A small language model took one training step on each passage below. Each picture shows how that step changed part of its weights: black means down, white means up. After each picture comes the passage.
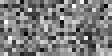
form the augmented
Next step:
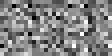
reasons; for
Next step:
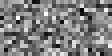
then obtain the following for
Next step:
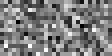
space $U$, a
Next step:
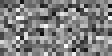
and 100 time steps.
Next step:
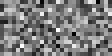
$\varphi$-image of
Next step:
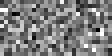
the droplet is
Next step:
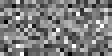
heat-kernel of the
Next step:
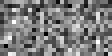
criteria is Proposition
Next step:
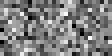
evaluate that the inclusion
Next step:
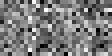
surprising connection
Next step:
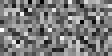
Mechanics of
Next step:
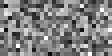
that for every $n
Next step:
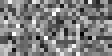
properties $\mathsf P$
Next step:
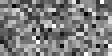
state. Therefore we can
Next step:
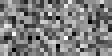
$N$ such that
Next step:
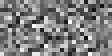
acts only locally on
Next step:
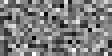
The answer is now
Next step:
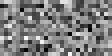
a control $u
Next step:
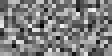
the well-known formula
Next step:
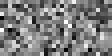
for any class of graphs
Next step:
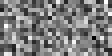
$P$-name and
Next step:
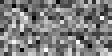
give an applicable criterion
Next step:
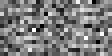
*k* For the
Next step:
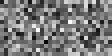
phenomena is much more
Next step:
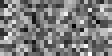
such that $n
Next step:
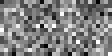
Scherk minimal surface of
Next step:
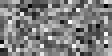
from $M({\cl
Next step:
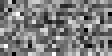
answer is still yes
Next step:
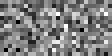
for each $j$.
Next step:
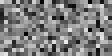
We shall show that the
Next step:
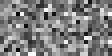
integer $p$, with
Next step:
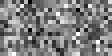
Selecting appropriate values
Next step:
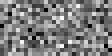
protection relay
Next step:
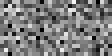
metric space topology defined by
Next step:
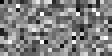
the necessary formalism in
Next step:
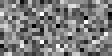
$\Phi \equiv
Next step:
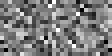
by the two sets of
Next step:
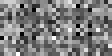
der Schaft in
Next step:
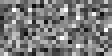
is the Laplace transform
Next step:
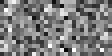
that if $0
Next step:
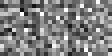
the first term on the
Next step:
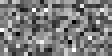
in this case which provides
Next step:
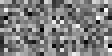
We conclude using famous
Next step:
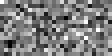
of the existence of continuous
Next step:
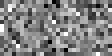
an increasing subsequence of
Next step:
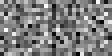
\lambda D+
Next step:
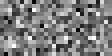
the last inequality,
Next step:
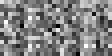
\in G}
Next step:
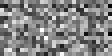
and stays bounded in
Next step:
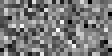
From the proof of the
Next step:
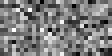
corresponds to the case when
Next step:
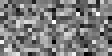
the same lemma we see
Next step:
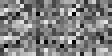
natural inverse problem for linear
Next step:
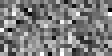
to achieve the largest
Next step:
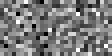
the Cox ring
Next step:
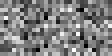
coalescing random
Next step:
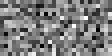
problem. It would be
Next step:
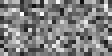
the $\Re$-valued
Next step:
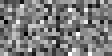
is the ordinary Poisson bracket
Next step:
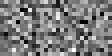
as does the convergence rate
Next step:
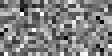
the standard cut loop and
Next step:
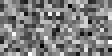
$S$, for the
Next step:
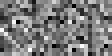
are as follows:
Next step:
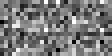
history of
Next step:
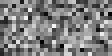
formula obeyed
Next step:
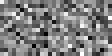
of unity, and
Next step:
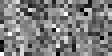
tree with leaf set
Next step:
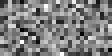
indexed by the
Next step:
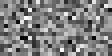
as well as any other
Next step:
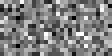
:i \in
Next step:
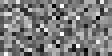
and suppose $\log
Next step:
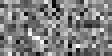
sufficiently small $\varepsilon
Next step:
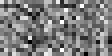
be used to prove
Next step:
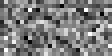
method to overcome
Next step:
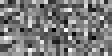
left-hand side is
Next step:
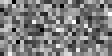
4$ undergoes
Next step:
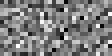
absolute convergence of the
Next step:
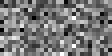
criterion of the stability of
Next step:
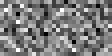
matrix monotone function of order
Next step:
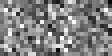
biflat\/} if
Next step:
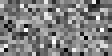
lies on the same vertical
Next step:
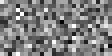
most ordinary terms would be
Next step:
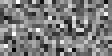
Let $C$ be
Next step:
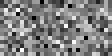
words, for each element
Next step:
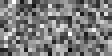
$m$ rows from
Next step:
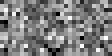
adjustments in
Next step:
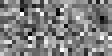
the graph with no
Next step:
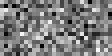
required estimate. The proof
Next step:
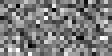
identify the conditions under which
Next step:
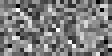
into a direct sum of
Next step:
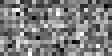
distributions (generalized
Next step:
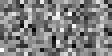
f, \qquad
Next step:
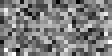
understood from the context.
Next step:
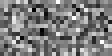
of squares program prog
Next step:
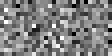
In particular, at
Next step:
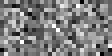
determine the number of
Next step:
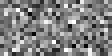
replaced by the modulus
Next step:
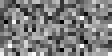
are still considerable.
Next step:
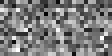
experiment provides information about
